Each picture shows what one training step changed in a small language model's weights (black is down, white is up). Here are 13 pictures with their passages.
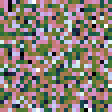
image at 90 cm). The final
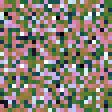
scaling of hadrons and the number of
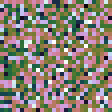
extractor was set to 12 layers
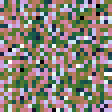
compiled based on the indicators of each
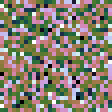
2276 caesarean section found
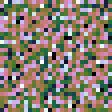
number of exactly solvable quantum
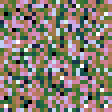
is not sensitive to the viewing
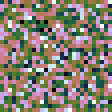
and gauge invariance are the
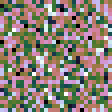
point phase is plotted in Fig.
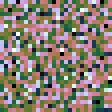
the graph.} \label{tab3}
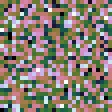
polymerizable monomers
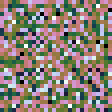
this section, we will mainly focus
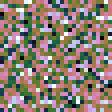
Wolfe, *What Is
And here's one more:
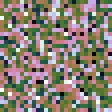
be probed through the incoherent
